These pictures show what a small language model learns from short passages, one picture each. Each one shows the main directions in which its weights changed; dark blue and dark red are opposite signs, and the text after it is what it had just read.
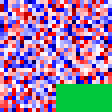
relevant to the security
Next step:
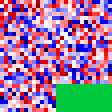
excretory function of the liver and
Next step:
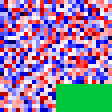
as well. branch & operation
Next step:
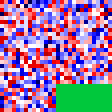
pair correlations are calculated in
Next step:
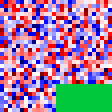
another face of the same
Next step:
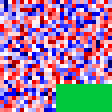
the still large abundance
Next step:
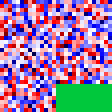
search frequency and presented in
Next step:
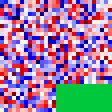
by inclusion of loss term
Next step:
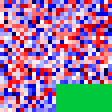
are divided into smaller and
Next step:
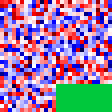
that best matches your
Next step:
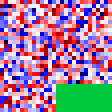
\right)\\ &= \lambda
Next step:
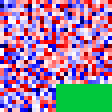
of quark/gluon radiation
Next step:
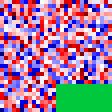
model to predict the
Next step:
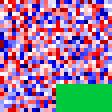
specify a time scale.
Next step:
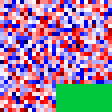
arbitrary polynomials of
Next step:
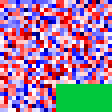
the variation of the beam's
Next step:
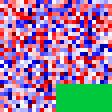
\in A^\d$ we also have
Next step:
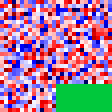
on **citations**, **user
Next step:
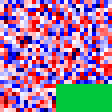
presents a larger number of
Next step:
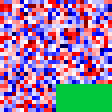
Heegaard plane}}
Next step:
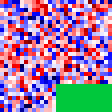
Minutes, recordings,
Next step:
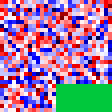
The application is designed to train
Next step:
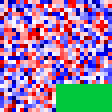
cyclized configurations.
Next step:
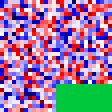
the second, broadest,
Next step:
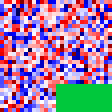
allocation method. The control
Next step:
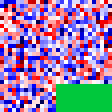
that they did not find OPD
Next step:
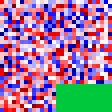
just made use of the
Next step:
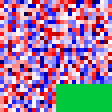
%depends only on
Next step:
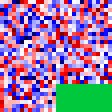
$d$-regular graphs
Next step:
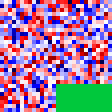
de $X$. Cela
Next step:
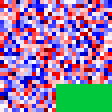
the bound state in \tto{} by
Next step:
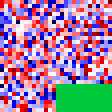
$F$ between two elements
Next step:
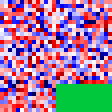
the organisers for the
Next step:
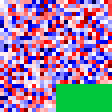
with non-vanishing energy. It
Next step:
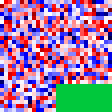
period from 1970 to
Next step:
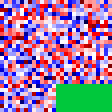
scheme suitable for stiff
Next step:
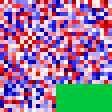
the temperature-density
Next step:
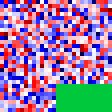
a perturbative expansion.
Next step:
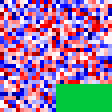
it more difficult to
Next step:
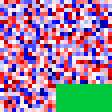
limiting procedure is known as
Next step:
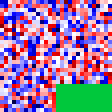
stress is considered for the analytical
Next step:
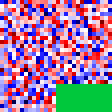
Public Perceptions and
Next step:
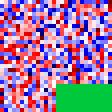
examples below, this difference can
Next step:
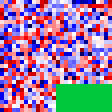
extensively-used was
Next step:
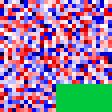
intybus* and all
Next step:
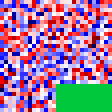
the coexistence region, which is
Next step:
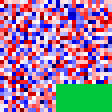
the discrete setting it has
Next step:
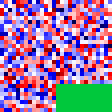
structure of the equations a bit more
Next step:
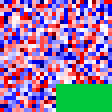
allows us to express the previous
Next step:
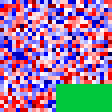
square array along the
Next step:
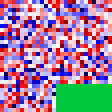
section due to QCD and weak
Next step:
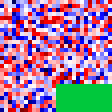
step of our method, we take
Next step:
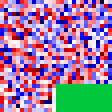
half month before
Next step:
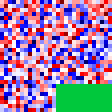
from post-operative surgical
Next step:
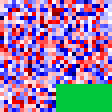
Bayesian (orange
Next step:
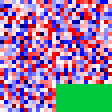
InP and a-Si have similar
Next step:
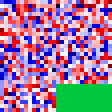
$d=0$, we have that
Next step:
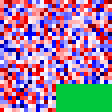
in order to prove that the group
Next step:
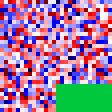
further, we need associativity at the
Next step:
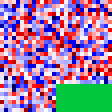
structure of our paper is as follows. We
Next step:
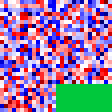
sex workers while addressing
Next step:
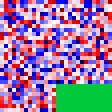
in (2+1) dimensions.
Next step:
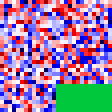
Lemma \ref{lem2}. It
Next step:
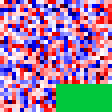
(G \setminus S))$
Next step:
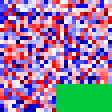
Extending the model to other
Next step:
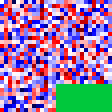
describe the forward operator for the
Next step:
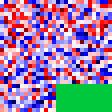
background denotes the
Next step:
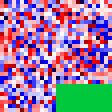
first contribution here, and indicate
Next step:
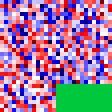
integrate ergonomics input
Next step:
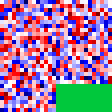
the best agreement with
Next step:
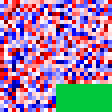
conductance $\kappa$, effectively
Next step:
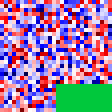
protocols used in this
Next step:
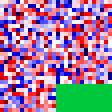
Key Laboratory of
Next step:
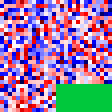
generating function for occurrences
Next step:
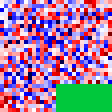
non-integer sampling
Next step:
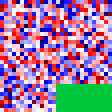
keep in mind that the above
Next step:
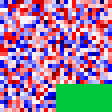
further analysis of the variations of properties
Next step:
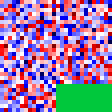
of information circulating on
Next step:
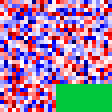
natural user interfaces
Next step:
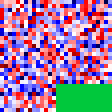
the focal plane for the mask
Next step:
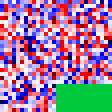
of equilibria is not
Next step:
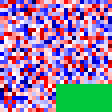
Z. Wang¹ and T.
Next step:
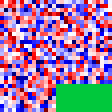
$\alphabet$ be an
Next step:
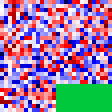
development of more resilient and
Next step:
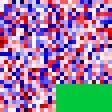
second time, microscopic
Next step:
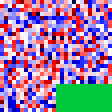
channel and calculate the secure
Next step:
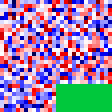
cube volume, but the
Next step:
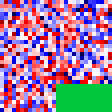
interactions governing our simulations
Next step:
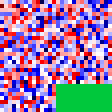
and consider an equilateral
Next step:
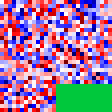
irreducible curve.
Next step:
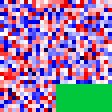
the quantum computing
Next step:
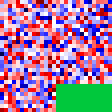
are underweight and not change their
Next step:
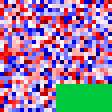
Bortfeld, B.
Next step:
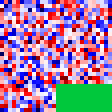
Pre-processing After the
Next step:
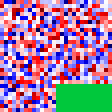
Neutrino masses
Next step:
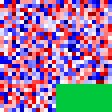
when dealing with high dimensional
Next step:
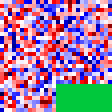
Here we propose our novel
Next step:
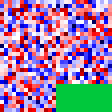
One possibility to cluster
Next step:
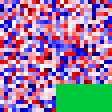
shock or sonication to
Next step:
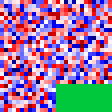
name, data type and meaning
